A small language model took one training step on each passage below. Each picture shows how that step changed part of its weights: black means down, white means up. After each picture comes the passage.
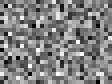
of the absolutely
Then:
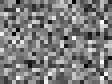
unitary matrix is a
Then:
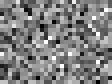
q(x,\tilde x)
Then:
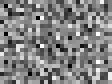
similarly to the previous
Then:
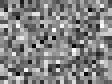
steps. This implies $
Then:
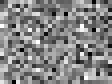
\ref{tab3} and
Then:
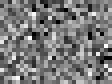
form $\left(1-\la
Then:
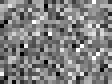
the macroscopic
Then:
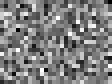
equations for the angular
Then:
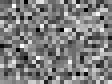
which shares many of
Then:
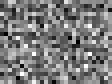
universe is the manifold
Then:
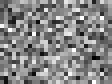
be a quadric
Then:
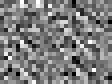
the primitive graphs
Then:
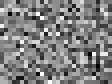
Let us concentrate to
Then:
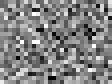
we will work over $\Q$,
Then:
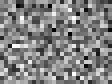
examine the impact
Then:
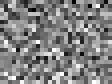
variant of this lemma
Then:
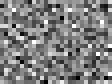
the formula presented here may
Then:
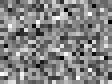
randomly sample $M$
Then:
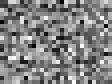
a left $A$-module
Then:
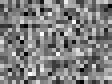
to be noticed that
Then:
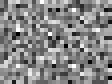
\textrm{, }
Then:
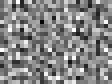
{\small d\delta } \\
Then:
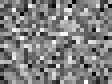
a definition of weighted
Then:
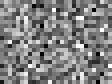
manageable and do allow
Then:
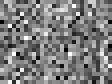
Zariski, then
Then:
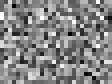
\begin{cor} Let
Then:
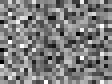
can be found in the
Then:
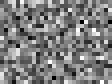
nontrivial examples of
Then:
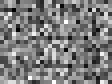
synthesis method is
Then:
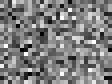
We will prove existence of
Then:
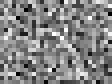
\begin{split} <
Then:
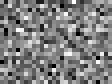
two Hilbert spaces.
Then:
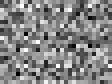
The main objective of this work
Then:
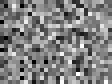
that $f(t) =
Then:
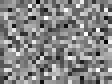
the OPF problem using a
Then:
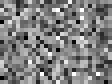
Our main tool for the
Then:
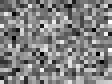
introduce later on: an
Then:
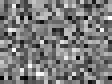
and the counit are
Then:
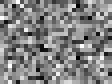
there nonetheless exists
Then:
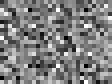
precondition of proposition
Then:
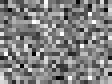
matrix $A$ and $w
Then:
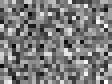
independent is equivalent to showing that
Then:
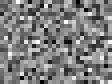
number of such triplets
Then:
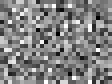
is equal in law with
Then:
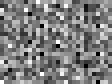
purposes is to
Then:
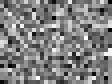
the controllability matrix of the
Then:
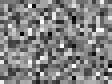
two cases to consider: First
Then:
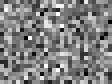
g.$ We then have the
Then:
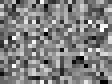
completes our proof of Theorem
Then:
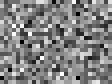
of 0, label =
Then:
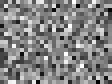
bounded in bv} A
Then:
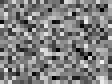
a global setting,
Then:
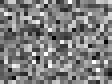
a probability measure on ${\cal
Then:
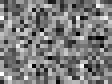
with maximum depth
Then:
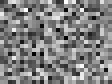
and a partition $G
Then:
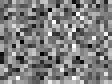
for massive thin
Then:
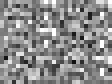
\quad \mbox{ and }
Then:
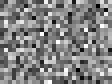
If $f$ is a bounded
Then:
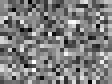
has a $q$-MR
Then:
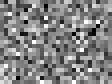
the measurable space
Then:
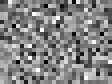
\ref{cbs} below
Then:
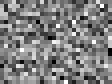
uniqueness of the solution
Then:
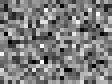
difficult to see that
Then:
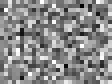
consider an $m \times
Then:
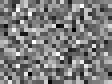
the pairwise ODE approximation
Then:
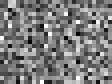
function is determined by:
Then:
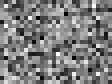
iterations to converge to
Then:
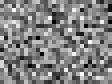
the conjugated
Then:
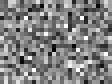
$a_n$ is as
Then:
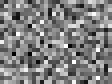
these questions. The
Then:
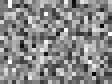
\text{and} \
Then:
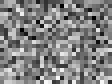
of the discrete equation
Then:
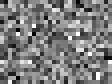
of distributions from the class
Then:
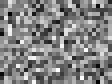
the period in direction
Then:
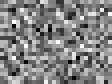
an other contradiction.
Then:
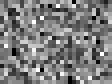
similar derivation to \S
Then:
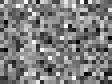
in some cases they can be
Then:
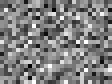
and Vafa derived
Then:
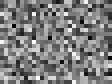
$\lambda_c$ is the
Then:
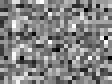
$v \in V$, the
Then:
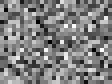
end of it, which they
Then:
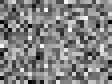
an absolute constant,
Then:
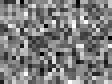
de $N$. Le
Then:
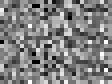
is immediately
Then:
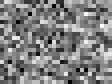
spaces, under some additional
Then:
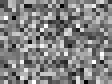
is a classical result that
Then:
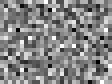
set $\boldsymbol{D} =
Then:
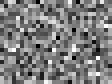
show that this coefficient is
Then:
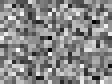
\end{equation} The
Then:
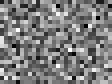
are chosen. In this
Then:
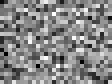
The construction of a solution with
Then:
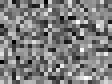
which is contradictory
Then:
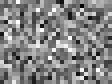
such that \begin{align}
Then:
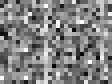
Soc., University
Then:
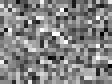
\to \mathbb{R}$
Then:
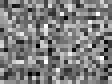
on a potentially different
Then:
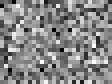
one down. This paper
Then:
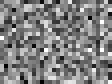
Jacobi scheme
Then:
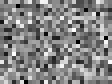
\mathbb Z}\in \mathcal
